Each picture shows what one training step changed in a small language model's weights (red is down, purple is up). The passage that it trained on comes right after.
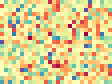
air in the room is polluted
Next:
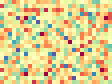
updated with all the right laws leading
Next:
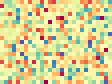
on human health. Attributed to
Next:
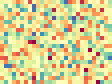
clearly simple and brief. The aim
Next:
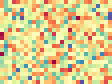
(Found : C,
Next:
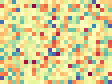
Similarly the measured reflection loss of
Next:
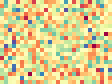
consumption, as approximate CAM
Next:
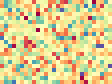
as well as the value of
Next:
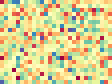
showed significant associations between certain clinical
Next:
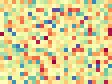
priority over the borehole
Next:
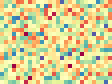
components include four groups of primary
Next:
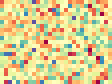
Framework to be endorsed and
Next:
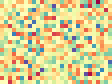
Intentionality and the aboutness
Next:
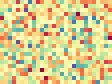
will aid in the design,
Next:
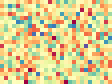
the third country legislation is, in
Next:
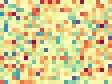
from proximal segment of the first
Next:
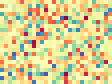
matrix of carbon fibre reinforced
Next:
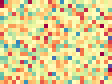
complex shear modulus; multi stress
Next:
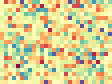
the Nonlinear Problem We
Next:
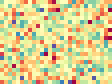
Tbk. Regional
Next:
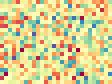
fulfilled. The still ongoing development
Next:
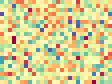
platforms. For high-risk
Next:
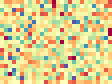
tumor, like in our
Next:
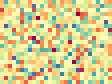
Spp were observed in 40
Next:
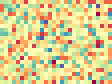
4. Tadić,
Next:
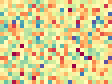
Methods and Approaches -
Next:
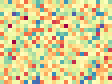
Government RSRM Lying in
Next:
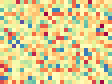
segment is a smooth space curve,
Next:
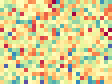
we also saw the teachers'
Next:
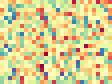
is somewhat the same
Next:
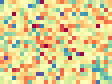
re-fractionation of root
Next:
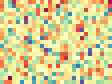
not meaningfully affect the energy
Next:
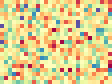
terms (Waltz,
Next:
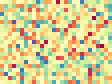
Electronics and Electrical Engineering
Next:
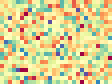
are two major postharvest activities
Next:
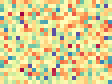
paper identifies; teaching about
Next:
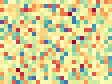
for 120 hours were respectively prepared.
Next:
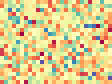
and deblurring, specifically
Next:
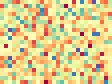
range of applications, such as urban
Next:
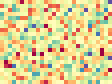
storage technologies, offering higher capacity and
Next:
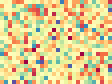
architecture of cells, tissues,
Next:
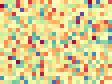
are overlapping, the
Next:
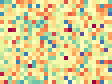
issues. The solution The dust
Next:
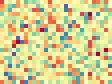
disease and risk of cardiac death in
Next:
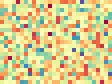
practices, and compliance with the National
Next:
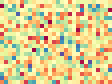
wind-pollinated, an
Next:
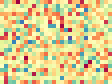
product has been specially designed to
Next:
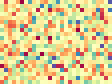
container(s)? Yes
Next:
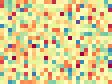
(DLBCL) considered most
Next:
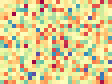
ml), a crystal of
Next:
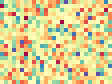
with renewable energy sources. Our lives
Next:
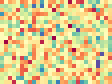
Hoa, Virva
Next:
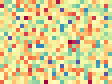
mechanisms, as men and women show
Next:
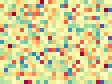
of chickpea also
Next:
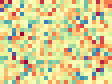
repetitions of Racon
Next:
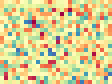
and LB conceived the presented
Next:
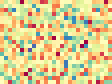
and coal) and its related
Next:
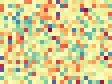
the network. Node-1
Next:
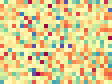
cancer symptoms warrants evaluation.
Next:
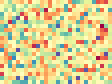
evaluate the functional state of the vascular
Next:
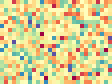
may be aimed at stealing the
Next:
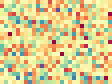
and decision-making processes.
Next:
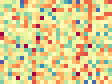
at CymaSpace,
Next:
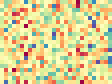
However, only about half of patients
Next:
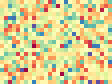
effective and efficient legal regulation of
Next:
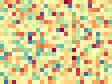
Proposed architecture is compared with
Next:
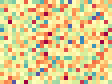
**ANALYSIS OF
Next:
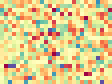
Project (UNDP,
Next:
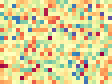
material combination. For example, at
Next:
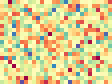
accelerates the simulation of pressure within
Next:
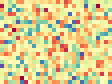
while the latter observes the
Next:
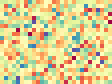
concentration of the product is plotted
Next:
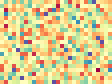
Therefore, through this certainty,
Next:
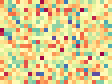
married women, even as
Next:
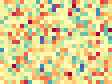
(scale bar = 1 mm),
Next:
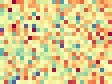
vessel steel," *Materials
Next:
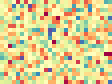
description generation of image. This metric
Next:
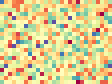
of these microelements suggests
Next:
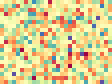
Federation LADA –
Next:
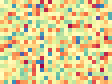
experience of exile – and the
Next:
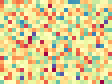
effects, possess significant medicinal value
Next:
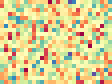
and information services demonstrated significant growth of
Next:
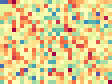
Services allows to identify ... - ...
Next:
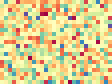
comprises three determinants.
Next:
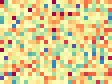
laterite ore has shown that
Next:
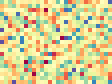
promising path. The fields of
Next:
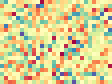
of guava puree and
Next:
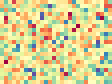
p to 0; where as none
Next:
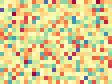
cannot be overlooked when
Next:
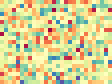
in grey. Mineral's
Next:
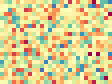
exports $X_{w\
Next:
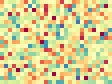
average age of university professors
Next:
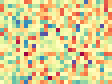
the dataset. Missing data
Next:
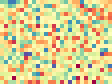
cases of corrugated paper
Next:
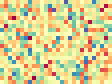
things differently. For example,
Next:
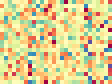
physical environments, learning outcomes, quality
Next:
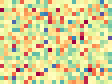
other 44 pregnant women had
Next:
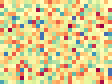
and Computation, Technical University
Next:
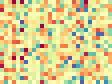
\delta$ are used for the
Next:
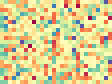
800 adjectives to the representative
